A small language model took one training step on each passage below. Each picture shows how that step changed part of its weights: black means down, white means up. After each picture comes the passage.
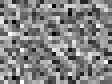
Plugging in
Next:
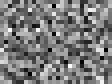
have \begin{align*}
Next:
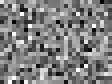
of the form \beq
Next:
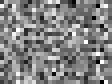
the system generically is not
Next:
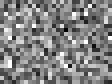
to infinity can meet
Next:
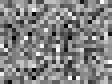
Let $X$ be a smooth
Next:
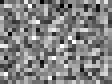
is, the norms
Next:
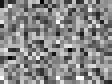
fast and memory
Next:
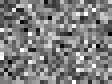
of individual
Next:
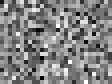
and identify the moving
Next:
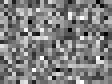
$i\le r$ let
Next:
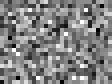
m}\cong \int^m
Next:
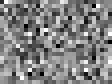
of $3$-matrix factorization
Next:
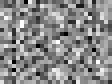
liberal arts
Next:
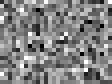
rectangle) of
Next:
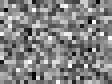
all of them by an
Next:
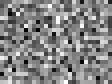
a source, and for
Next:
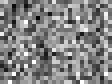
equations numerically. These
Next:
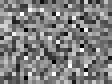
verified that the parameters
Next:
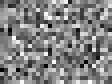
is in fact the intersection of
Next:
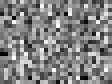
partition $G =
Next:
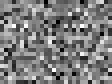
coefficients}. \newblock
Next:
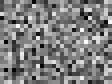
follows from the existence and
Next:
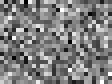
scheme is used, the
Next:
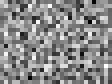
global minima of
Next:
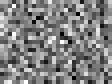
the main lemma is based
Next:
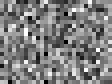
of 11,label =
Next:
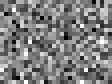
point, i.e., the
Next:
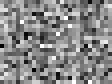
a symplectic form when results for
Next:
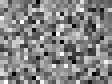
aim of this paper is to
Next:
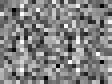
ordinary case. For
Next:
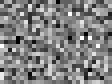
$K$ defines an
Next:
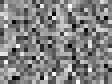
illustrate the
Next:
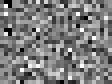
that $dU=F$,
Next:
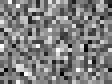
integer $c_i$ with
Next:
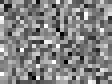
a succession of
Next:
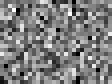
is approximately given by
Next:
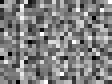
is shown. At this
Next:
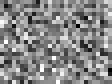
number $N$, there is an
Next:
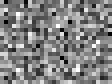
in the relativistic case,
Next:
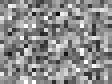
families of fields
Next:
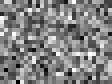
the inverse of $L$.
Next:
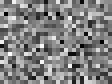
taking an average time
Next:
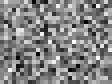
first to calculate the
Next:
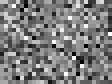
constraining mass to
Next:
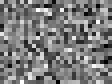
restrictions $\lambda\geq
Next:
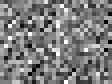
FWoS estimator}$
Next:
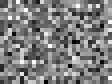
This construction, being linear
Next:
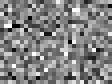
and solver simulation
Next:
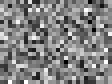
following: \begin{align}
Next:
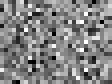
of generating samples from
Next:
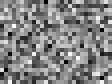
paper we consider the problem to
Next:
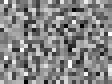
the initial curve for the
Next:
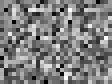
determined by its coefficients
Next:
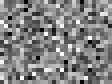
a cocommutative
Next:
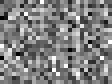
are several derivations of
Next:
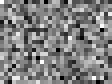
and \begin{equation}
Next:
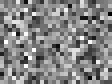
of Ciliberto
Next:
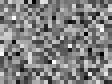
convex constraints and its
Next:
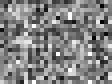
\medskip The above considerations mean
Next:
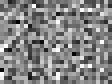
$A \cup B$ and
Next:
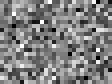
\] By the first three equations
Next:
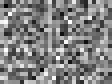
\quad \mbox{or}
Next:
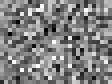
from an arbitrary positive
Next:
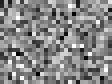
finite for any given coprime pair
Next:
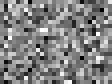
of Theorem 1.} If $K
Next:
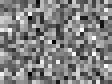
dimension of $H_d$
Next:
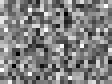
in a $j$-cell
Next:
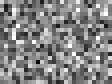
proceed to the estimation
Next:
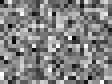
velocity is highly
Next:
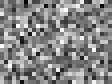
PQ buses.
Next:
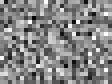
properties of a finite-dimensional
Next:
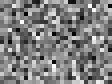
and $\sg\in
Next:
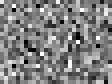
condition refers to the fact that
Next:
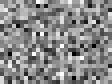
Brownian motion
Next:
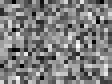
is both upwards and
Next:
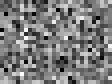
Theorem~\ref{t main}]
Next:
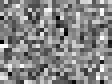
\leq m+1 $ for
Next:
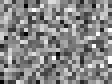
$ is seen as a subset
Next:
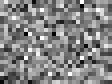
that assigns to every
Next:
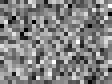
case of spatially constant
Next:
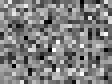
now readily follows.
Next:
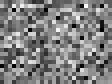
The first few terms of
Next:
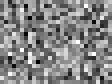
or less implicit in the
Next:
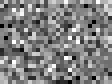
the product by $\rho$. By
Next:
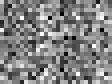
\end{equation} they define
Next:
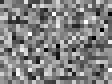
of Roberts and
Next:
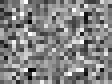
\partial_t w+\Delta
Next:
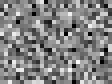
the previous proposition gives us
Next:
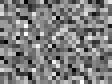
by using Rolle's
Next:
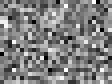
\frac xm \big)
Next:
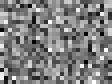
manifold and let $E$
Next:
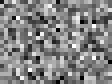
of material parameters
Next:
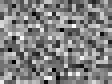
techniques and a
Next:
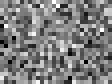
the $T$-fixed
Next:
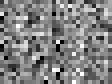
referees for their valuable
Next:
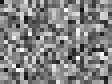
inverse problem is at the
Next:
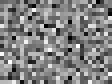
jumps, so as to
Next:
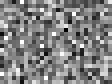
is below a given value is
